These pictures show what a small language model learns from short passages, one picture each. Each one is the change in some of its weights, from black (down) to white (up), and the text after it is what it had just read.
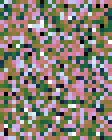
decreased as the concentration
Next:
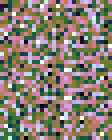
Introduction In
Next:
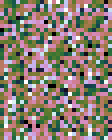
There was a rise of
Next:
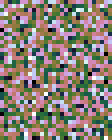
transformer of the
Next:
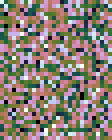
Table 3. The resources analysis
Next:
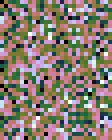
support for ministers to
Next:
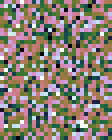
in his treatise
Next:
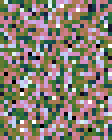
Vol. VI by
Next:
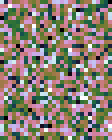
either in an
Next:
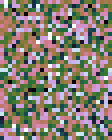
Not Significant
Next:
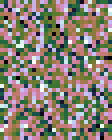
distribution and geographic
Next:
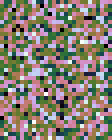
dry matter.
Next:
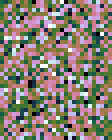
a good tracking performance
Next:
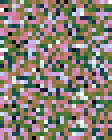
As shown in lines
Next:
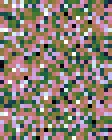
countably additive
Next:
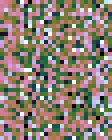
organized by "The
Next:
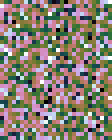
light imaging
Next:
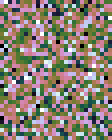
SC control is designed
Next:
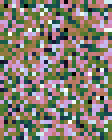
domain over the last
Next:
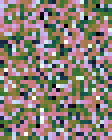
urbanization. The case
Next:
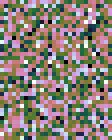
same solvent on
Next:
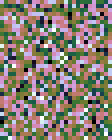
electrode covered
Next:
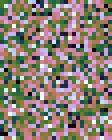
these variables will produce data
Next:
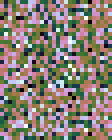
noise level below 15
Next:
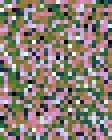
architecture to
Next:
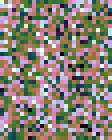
projecting part in a
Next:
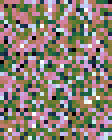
The finding of the study
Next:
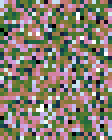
guide for interviews
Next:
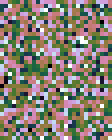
in complex and dynamic
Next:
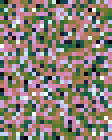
exchanged between
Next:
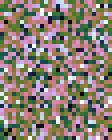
is a difficult process
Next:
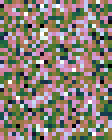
assessment methodology, economic
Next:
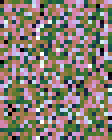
Economic and Social
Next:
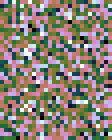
as follows: A)
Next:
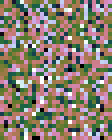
main components for the active
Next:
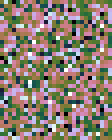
index for each site
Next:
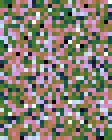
whose states are
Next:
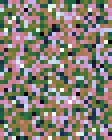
lower doses in the
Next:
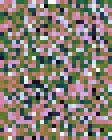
the nature of the
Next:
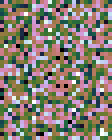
textile sector
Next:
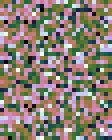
and alkaline
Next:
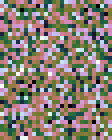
the commercialised
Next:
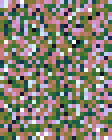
(see above)
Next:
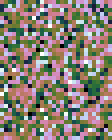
across the village,
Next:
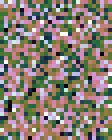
seeds, lack
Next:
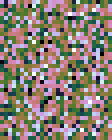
implementation of this new framework
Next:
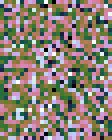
achieving such performance only for
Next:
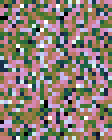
develop scientific
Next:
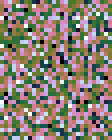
1. Average number and
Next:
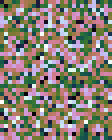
efficiently for both energy and
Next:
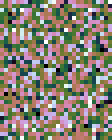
deeply the rough
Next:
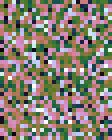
snakes and
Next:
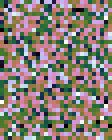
details or the information
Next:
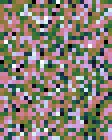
The entrapment efficiency of
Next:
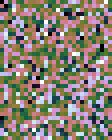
are uncorrelated
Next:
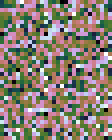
everyday experience are
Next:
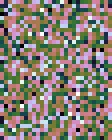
governance frameworks and
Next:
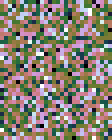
prompted research and
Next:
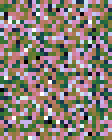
students taught with
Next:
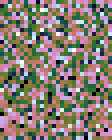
the improvement of their
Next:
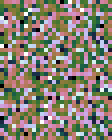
issues. They are
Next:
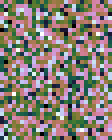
have been divided into
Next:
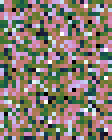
obvious mucosal
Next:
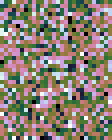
carrying out an
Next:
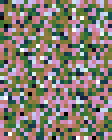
of smart spaces
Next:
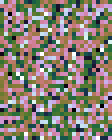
of the motion scene
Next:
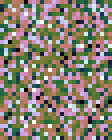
was taken at
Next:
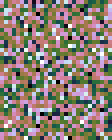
we denote with
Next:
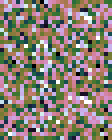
(United Nations
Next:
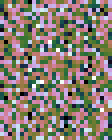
with and without considering the
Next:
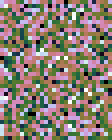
leaves (of similar
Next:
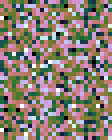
from the analysis. The
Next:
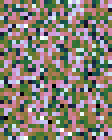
the education system. In
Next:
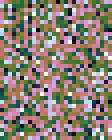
things with confidence
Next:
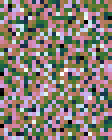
radio standards to
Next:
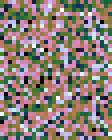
presented deviations in
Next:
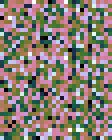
one of the most known
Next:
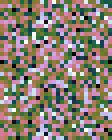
explore using these cards
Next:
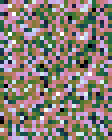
STSGs is
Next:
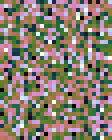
great option for all
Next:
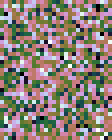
strong balancing effect
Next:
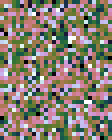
grid of buttons
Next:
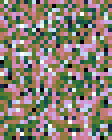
DFS for multiple
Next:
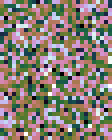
higher yield. It is
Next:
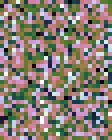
In agrosystem
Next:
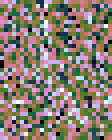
random samples or
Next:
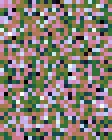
positing no significant difference
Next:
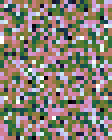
also been shown that more complex
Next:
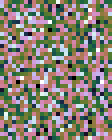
the problem of solid,
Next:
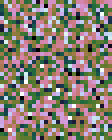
to the growth of
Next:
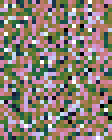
let N acts by
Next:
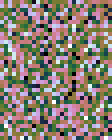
sugary beverages
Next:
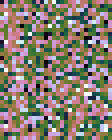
the fantastic
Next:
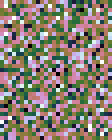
field measurements (test
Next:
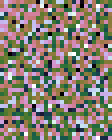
of the Tsarist
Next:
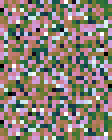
The Northern
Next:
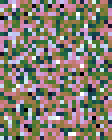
that the interaction between
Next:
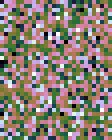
field of science,
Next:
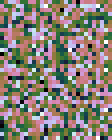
of classical continuum
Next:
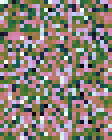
effectiveness in
